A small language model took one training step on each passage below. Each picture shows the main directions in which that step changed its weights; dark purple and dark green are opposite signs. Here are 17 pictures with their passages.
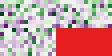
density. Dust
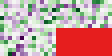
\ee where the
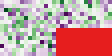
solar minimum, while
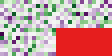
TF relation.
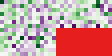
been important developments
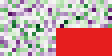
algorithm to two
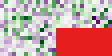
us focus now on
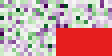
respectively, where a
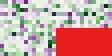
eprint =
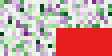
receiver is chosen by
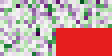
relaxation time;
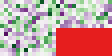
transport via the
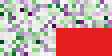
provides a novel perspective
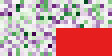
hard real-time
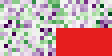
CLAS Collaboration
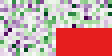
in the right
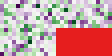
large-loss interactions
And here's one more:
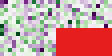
interaction on magnetic order
